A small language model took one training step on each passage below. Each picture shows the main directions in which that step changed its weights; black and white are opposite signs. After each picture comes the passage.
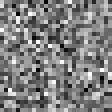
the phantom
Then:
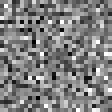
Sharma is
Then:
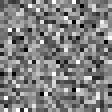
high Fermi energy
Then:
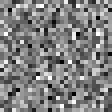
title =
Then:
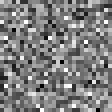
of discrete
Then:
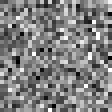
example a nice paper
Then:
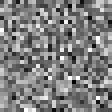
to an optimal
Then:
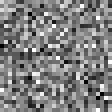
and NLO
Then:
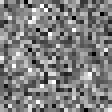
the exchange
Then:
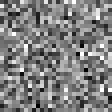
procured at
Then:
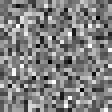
to the three-color
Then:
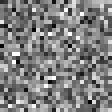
pointing above the
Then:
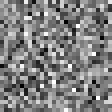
the convention of
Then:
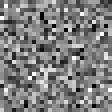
using smart
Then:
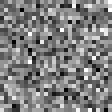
identification of 13
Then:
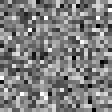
according to
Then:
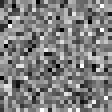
edges are
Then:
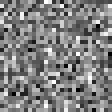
the helical structure
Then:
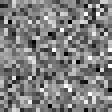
feasibility of
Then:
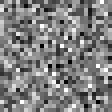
it will take to
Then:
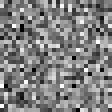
contrast with
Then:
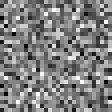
The outcome of
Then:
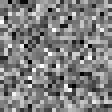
main reservoir
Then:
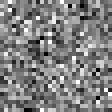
not turn an
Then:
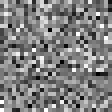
constant scattering rate
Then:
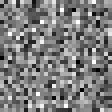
lower-order parameters
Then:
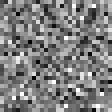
study the stability of
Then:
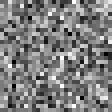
respectively. As can be
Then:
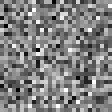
response function.
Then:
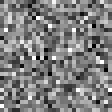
circuit between
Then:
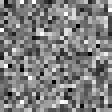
rate of detection of
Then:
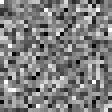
in this work do
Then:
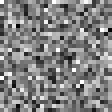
channel (the second
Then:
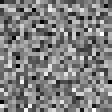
a scalar under the
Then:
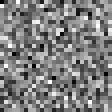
in terms of throughput
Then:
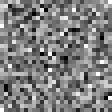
which are solutions
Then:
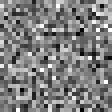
(see Fig.
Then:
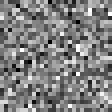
itself. The results
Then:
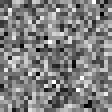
the title of
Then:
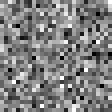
increasing beam
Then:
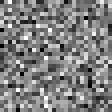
and observed results for
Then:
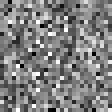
$N$ is the
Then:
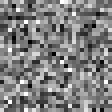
the noise in {\em
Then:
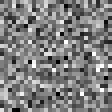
entries in
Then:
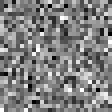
filed. The
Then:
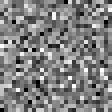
and Ariel
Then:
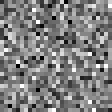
function of the number of
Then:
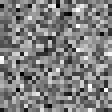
except for the
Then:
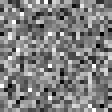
part only, we have
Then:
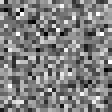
for inserting the
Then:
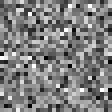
JLab data,
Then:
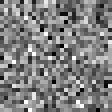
construction by
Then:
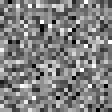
be generated by the
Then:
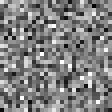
the the following test
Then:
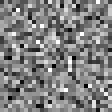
receive a
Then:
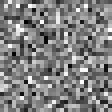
noise interferences.
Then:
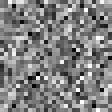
this simulation study,
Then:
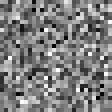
We have changed
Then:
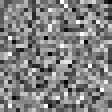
galaxies. Because
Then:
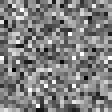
they use smaller
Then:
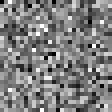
we take the
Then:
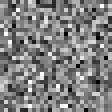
$\zeta$ by
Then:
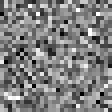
conducted on
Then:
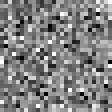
three components corresponding to
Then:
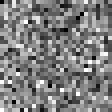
coincides with
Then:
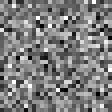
includes resistive
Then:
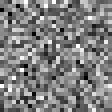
by the user,
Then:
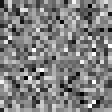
results presented here are
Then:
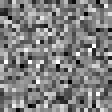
5$ in this
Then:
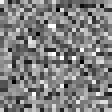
can estimate the probability
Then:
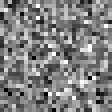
the first of these to
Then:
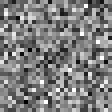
provided proof of
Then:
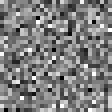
In this case if
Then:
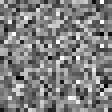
wind speed
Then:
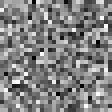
simplify to
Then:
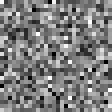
the relaxation behavior
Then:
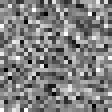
theory argues
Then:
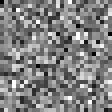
exceeds the
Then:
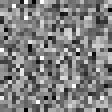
friction between
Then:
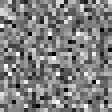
as linear in the energy
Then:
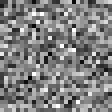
nature. The
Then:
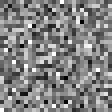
the full image
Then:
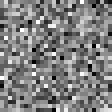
In both cases, the
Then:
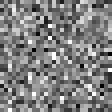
below the critical
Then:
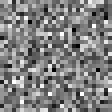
made possible her
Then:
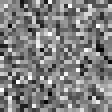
Fock components
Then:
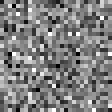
approaches is the
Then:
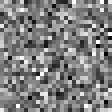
is to perform representation
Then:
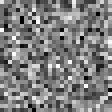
need to ensure
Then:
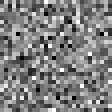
for the spherical
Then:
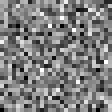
= 1 TeV used
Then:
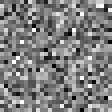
ring diagram
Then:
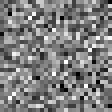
but also with a
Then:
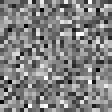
whole scalar spectrum
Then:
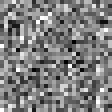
\times M.
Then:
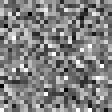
the stability of the
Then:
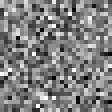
the maximum number of
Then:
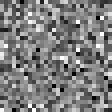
A Regge
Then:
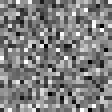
at leading order.
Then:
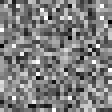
to the following approach for
